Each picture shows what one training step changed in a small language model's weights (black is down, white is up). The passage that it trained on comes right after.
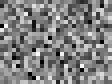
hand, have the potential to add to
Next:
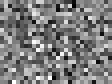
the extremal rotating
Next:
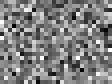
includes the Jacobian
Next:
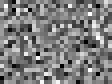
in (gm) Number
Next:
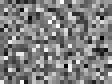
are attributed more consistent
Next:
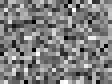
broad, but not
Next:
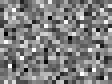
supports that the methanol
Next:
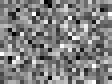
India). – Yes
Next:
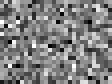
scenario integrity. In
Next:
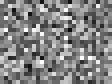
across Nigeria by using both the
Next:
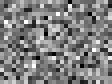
turn into chaos.
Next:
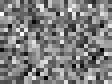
over 10% in patients over 70
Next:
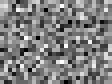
Brain Disorders
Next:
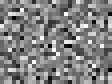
*General History
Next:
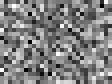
the input and output
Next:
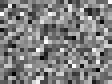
technological monitoring systems,
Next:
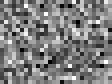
AMR Antimicrobial
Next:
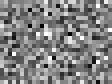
Foreign Direct
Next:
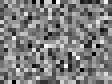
The CBR values of the
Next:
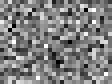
Currently, job
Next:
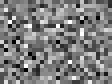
oil. The denser the
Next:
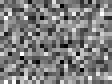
of healthy individuals, the study
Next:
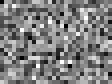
1) Previous history
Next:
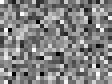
These observed effects may further be
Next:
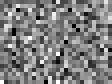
it was regarded as being
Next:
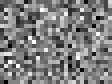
and speed of the organism.
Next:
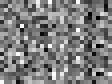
poverty of content of
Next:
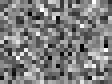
in a form-like region in
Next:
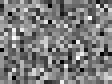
organization names using the
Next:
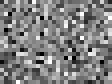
could, in our opinion,
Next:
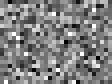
& 2018) for employment and
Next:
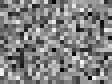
search for our origin and
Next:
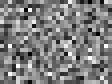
data at each rainfall
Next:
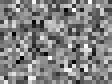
technique (granular
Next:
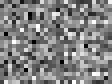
– that is, the skills and
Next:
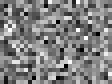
the help of team members,
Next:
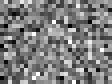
bark extract *T.
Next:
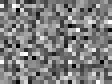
realistic vibration data for different
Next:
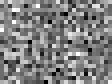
if their output is a modest
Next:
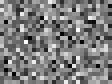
As a result of calculations using the
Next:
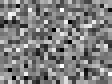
is shown in fig 5. The
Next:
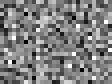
address the fundamental challenges
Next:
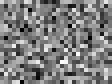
sufficient stroke for
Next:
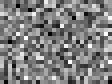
to other causes such as
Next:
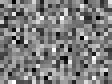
of mitochondrial
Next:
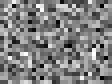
datasets, achieving significant
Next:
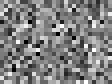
engagement, which in turn
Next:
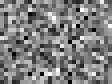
they actually are. The
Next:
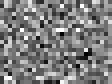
angle of arrival
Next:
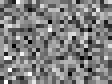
Procedure Collected data were
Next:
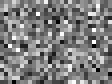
VARIABLES n
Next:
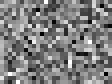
transferred into a 10 mL
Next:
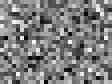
in treatment P0. The smallest
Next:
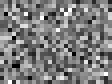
post operative day was
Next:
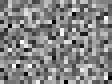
characteristics were fully agreed
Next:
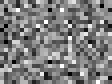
four types of emotion
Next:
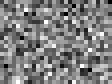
and $\zeta'_b
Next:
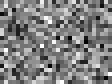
1, considering the most recent
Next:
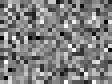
practice with manipulation.
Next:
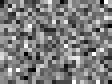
cropped images of
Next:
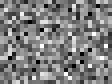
locations, this solution has several
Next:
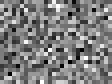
Both virgin and
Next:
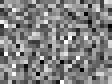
outcome was to compare the
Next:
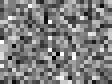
procedure to reconstruct
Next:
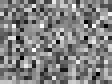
project '*Sel á
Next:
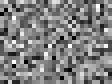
mean concentration gradients.
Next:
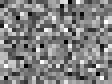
to be influenced by the
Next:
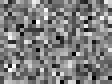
death was similar for both groups
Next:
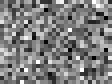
welding with short
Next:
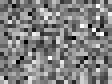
physical activity (PA) among
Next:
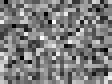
and Economically Doable
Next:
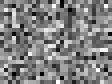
be a predatory journal There
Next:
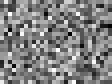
platform for publishing
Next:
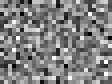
argued that Sir
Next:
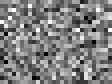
and clusters 15 and 18 with
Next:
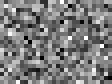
GraphX for graph
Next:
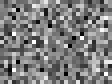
The variable t in equations
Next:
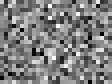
suhu tanpa
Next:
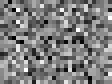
was taken along with the
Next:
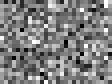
I've loved music
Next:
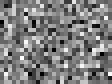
or atresia of
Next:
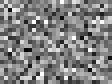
notably more descriptive
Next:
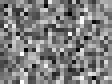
the respiratory system.
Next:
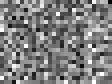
number and assuming a
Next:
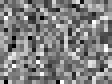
of the dataset and changes to
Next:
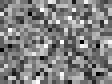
innovation, development of
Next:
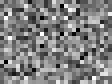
of industrialism and economic
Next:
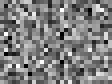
growth on surrounding the
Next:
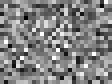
the general population. - Gathering
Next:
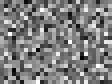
temperature, pressure,
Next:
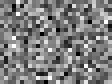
enclosed by a
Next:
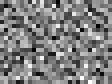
bleeding, and
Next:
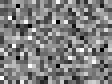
large-grain rices,
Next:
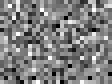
researchers, e.g. to
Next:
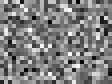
Driving the test script
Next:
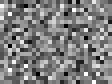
functions for luminance,
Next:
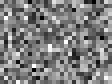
of the authors have received
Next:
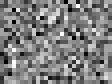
follows: 1. Karma
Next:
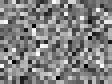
quality and errors: Based
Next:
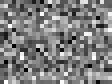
do. However, the reflection
